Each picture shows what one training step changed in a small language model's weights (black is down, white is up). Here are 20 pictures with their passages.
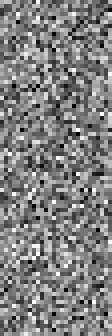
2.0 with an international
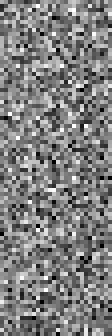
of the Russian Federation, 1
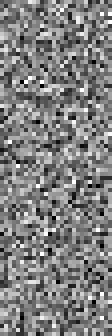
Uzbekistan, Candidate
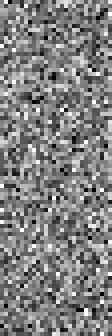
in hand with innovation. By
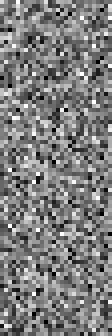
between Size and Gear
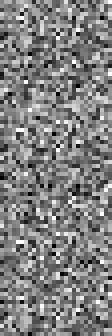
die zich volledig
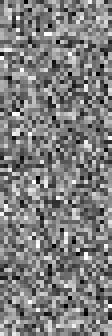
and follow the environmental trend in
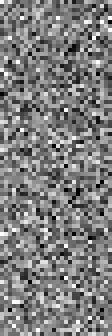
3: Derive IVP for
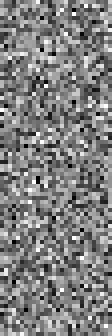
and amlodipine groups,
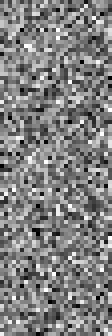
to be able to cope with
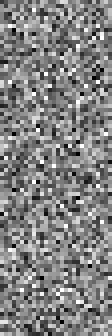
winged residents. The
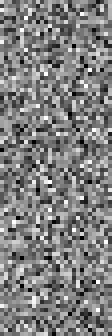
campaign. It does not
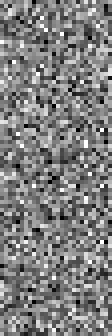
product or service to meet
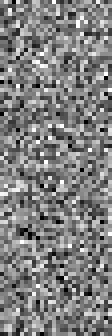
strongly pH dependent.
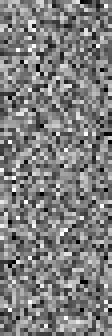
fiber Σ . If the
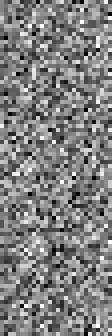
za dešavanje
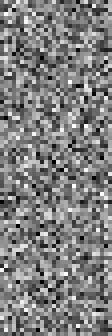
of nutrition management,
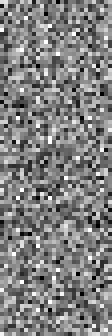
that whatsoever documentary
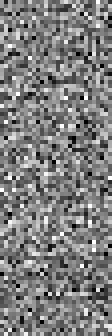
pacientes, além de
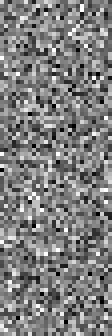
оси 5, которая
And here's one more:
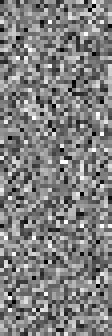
in consumers [5].
